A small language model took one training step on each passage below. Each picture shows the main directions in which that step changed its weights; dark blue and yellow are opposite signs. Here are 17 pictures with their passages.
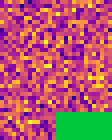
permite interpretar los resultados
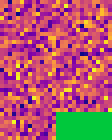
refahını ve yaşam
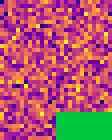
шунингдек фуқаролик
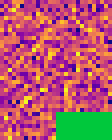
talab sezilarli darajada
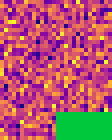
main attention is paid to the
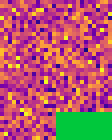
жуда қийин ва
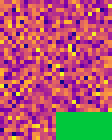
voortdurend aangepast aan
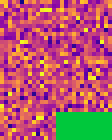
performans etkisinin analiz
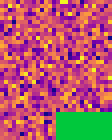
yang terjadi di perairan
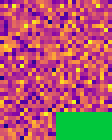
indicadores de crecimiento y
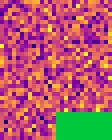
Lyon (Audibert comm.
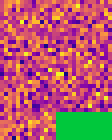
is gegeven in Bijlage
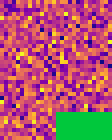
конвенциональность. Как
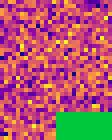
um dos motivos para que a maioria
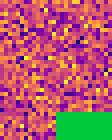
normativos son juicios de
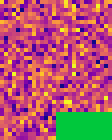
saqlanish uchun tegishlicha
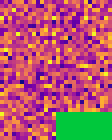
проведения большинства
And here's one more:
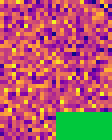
a palavra. Conforme
